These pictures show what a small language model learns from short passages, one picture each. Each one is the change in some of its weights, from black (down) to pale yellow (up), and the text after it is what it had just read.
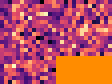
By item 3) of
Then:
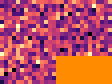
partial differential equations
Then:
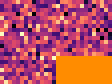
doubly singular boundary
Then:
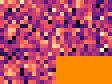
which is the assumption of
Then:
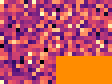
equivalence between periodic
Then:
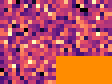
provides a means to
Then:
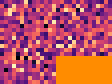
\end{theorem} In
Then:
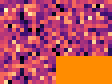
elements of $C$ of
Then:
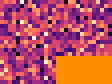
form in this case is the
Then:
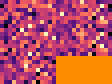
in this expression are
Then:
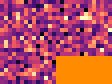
on the copy of
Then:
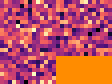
not too large;
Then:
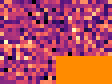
studied by {\sc
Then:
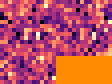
very easy;
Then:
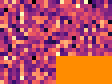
closet major
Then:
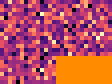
it showed the the construction
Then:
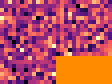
equivalent to the inverse
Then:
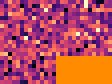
well defined. For each small
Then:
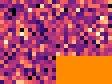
$E\rightarrow \wedge
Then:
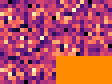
the noise within the
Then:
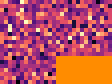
the uniqueness and
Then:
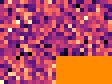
states that, for a
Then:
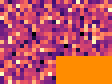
and $\beta$ are positive
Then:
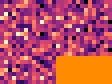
then $E$ is
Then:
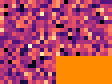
generalized involution.
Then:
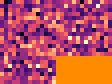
specify a~space
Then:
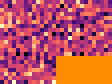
the area of a
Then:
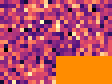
can think of a
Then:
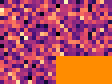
\leq k \leq K
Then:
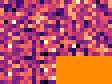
The other nonzero
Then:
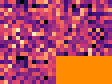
that ADMM
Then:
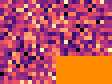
of locally uniform
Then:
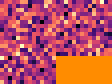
a fixed, randomly
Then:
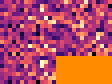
include a deterministic
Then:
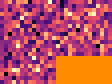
descriptive label,
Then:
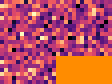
ladders by
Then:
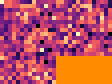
has a disk system
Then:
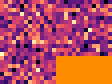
acquire \[
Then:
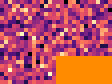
this case, the power
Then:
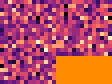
as follows. Consider the
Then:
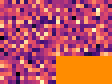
useful for our
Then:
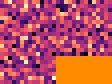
the Laurent polynomial
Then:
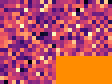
\infty$, $x
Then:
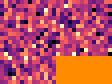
complete Riemannian
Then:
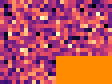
a recurrent compact
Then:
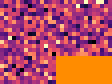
asymptotic constant
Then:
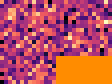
was a tremendous
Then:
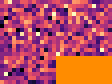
We divide the proof into
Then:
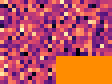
which is an associated graph of
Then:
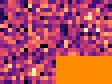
applying the same
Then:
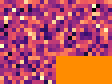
spaces, though now the
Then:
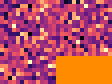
{\cal A}\xx
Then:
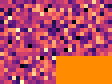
to recall the definition of
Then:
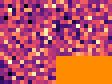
When choosing the
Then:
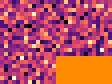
and the results are shown
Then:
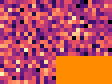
where $\rb$
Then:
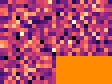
only if, it lies
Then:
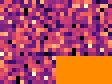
have the property that the second
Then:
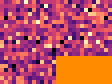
curve $\gamma\subset
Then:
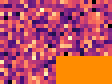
a homomorphism of bundles
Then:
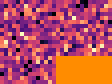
line $k$ out of
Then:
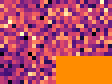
this section we generalize this
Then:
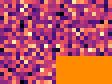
it exists). {\bf Lemma
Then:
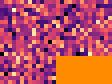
set may still
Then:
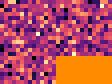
Li, La
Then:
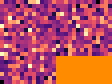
prove the following claim:
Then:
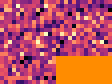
For $\lambda$ a
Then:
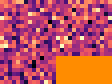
details. The
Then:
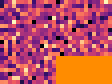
see, for example,
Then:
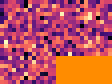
by applying the
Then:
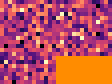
then $3^x
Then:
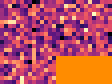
2$ and consequently
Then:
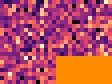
be links. \par
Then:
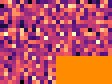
)$ denotes the set
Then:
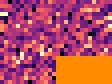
new binary
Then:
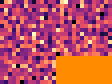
said to be a
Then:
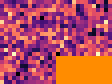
{\it abelian}
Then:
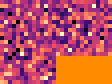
In the proof of Proposition
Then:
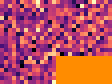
for algorithm to work
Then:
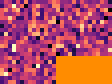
as an exercise
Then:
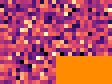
for multidimensional problems to
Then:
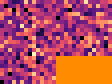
both conics contain the
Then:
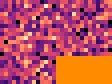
in the set $\Omega$
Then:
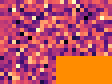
remains to prove Lemma
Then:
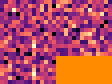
the smooth compression
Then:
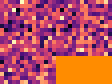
from which one gets
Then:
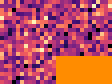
zero. Hence the
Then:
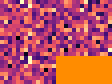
is well defined and has
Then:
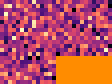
or $Z$ are
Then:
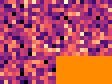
other types of solutions
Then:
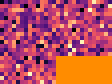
get after forcing
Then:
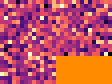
used connections between complex
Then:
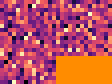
of a possible result is
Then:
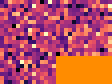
going through the
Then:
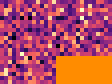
\right\vert $
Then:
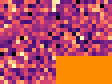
\ot \mathfrak z
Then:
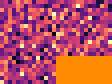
all the previous examples
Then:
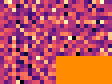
has to be locally
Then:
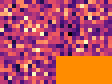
steps starting from
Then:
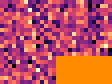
over $\RR$.
